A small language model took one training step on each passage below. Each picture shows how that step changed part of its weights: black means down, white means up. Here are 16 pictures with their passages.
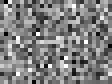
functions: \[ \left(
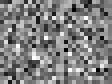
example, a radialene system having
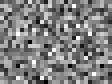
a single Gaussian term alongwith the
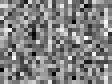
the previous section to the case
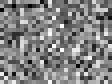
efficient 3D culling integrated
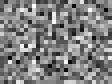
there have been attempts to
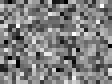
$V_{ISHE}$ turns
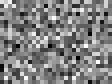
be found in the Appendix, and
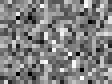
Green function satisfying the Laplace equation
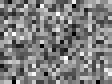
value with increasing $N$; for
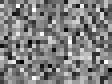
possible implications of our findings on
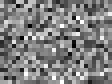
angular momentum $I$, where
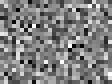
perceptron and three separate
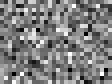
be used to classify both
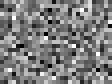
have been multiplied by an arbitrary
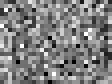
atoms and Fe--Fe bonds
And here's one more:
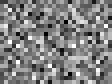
{q-1 \choose
